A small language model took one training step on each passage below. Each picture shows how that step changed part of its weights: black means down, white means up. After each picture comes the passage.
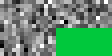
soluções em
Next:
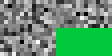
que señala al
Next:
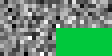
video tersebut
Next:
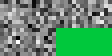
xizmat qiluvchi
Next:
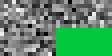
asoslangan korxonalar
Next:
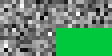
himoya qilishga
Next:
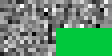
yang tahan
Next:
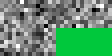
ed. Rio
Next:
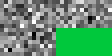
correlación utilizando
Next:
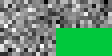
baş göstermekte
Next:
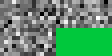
of writing,
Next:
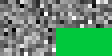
tashlash maqsadida
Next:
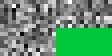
and Transformation
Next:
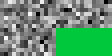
are processed and
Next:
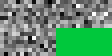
в закладі
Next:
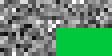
en un mismo
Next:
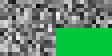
conflictos sociales ya
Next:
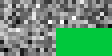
algunas áreas de
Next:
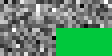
Shu sababdan
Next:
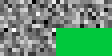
del sensor y
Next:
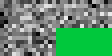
va formatlariga
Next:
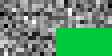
valor máximo
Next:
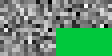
de vontade
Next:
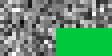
aims to
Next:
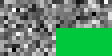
sensibilizar os
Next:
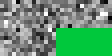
выбор. В
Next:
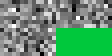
bien a niveles
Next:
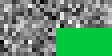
Mapa de
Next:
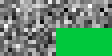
cabang atau
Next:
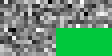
de matemática,
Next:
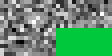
din tushunchalari
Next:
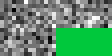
jalb etish
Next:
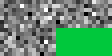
av vilket
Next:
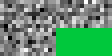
- proibido
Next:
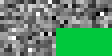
disposição do
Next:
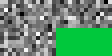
in Clinical
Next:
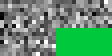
et emplois
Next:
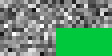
је дошло
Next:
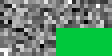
el artículo se
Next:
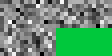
Maroc, a
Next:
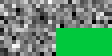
Laylak ham
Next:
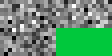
llevada a
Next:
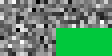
- korxonalar
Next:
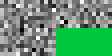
las consideraciones de
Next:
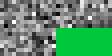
em prol da
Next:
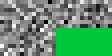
estos de pared
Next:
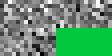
émises au
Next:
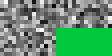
incluso, al
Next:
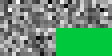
no que concerne
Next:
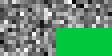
институт ва
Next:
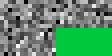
vazamentos na
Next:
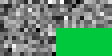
Abstract: This
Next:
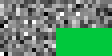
\text{ dengan
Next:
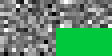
інформацію про
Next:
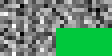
xalqaro maydonda
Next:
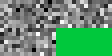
не підняті
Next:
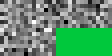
uzun dönem
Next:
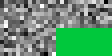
de plantear que
